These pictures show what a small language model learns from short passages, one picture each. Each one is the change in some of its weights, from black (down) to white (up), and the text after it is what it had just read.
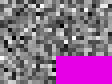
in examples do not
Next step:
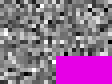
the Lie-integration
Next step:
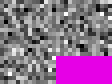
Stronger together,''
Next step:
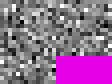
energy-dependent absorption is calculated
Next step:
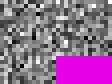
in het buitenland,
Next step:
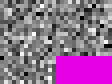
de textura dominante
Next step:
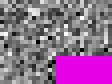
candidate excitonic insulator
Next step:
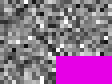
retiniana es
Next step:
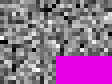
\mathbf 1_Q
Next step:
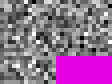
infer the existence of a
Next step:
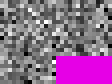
база; –
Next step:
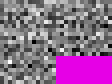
periodicity. To that
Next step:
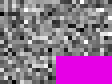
diffusion matrix is then computed
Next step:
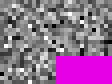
$t$ and motor states
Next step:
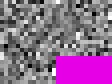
des salariés,
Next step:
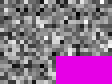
Hanrahan J,
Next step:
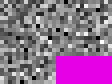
houvesse um
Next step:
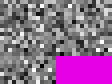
a tyto výskyt
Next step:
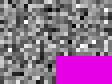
umrga yetadigan
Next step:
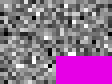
whereas $a_t =
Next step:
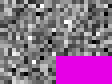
in a reliable neural
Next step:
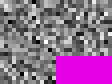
give the nebular
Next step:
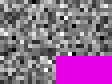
indicate that the production rate via
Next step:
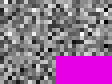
system there is a small gap
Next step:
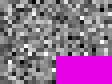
va mijozlar
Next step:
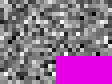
jamiyatga naf
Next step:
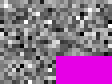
шунда ғоя
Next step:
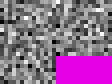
value and sign of B in
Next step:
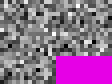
cytology for detection of
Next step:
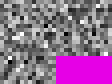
Análisis de la
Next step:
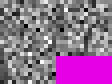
black line is the true
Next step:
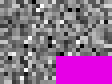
the temperatures are too high for
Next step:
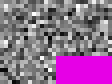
Note a crucial factor
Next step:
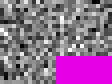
- **Lavandula
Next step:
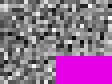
We show that this system has
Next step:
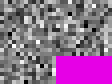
espécimes se
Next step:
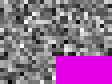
Karl Ereki
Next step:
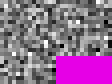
affect crowd-sourced
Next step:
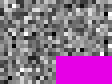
colloidal charges
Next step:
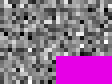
подхода 52
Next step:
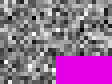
processors, we still cannot
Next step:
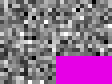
students discern dimensionality
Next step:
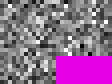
mol bo‘lsa
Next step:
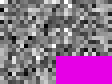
set of redshifts
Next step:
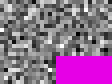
generic real envelope
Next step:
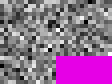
we describe the problem and the
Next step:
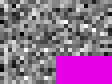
jarayonni qisman
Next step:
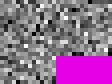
the filter bandwidth, and
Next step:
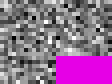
understanding basic mathematical
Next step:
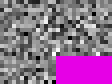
data sources. (f)
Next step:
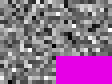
que se puede utilizar
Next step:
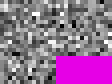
From another angle, as
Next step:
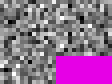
this construction quite easily.
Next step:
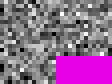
met zich mede,
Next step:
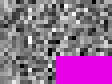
using digital and network information and
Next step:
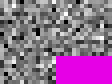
quasiparticle lifetimes are
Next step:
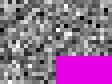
translocation of short
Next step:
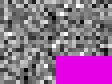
het probleem. In
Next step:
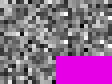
instruments, and the
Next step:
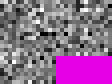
is underway to explore
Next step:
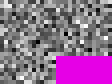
специальные учетные
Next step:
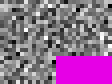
We also changed the
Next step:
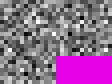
tillaridan kelib
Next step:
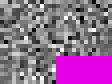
to be accounted for
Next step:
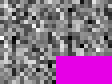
ao público como meio
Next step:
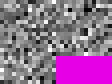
our analysis. The following
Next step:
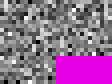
actual polarimeter at the
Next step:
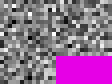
drastically increasing the
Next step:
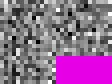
le exige a la
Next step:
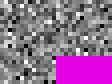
с формированием
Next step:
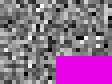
the contributions from synchrotron
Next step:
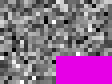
therefore constructed by perturbing
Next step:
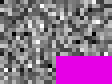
b)$ elliptik
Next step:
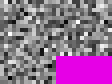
analyzed the data, all
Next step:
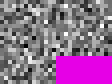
observations. Combining
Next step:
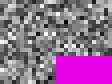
disappearance channel
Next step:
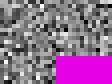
to comment on.
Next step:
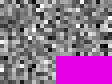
the sources passing the initial
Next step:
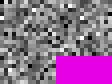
kinematics. We
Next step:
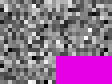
start from the same initial
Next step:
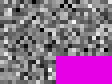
and gelpolimer the
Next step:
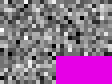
vertically). According
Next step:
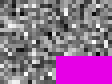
e desafios.
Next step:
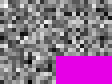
кроме того,
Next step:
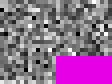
predictions of these different PDF
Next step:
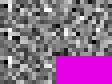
and the\ model of
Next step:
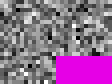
Bu yüzden
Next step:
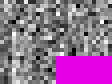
over the complete spectral range of
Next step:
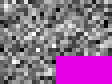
prior to treatment, we
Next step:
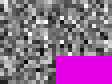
skipped in
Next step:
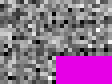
of 1:1 as a
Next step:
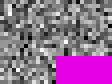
efeito de borda
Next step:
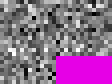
patterns in its training data and
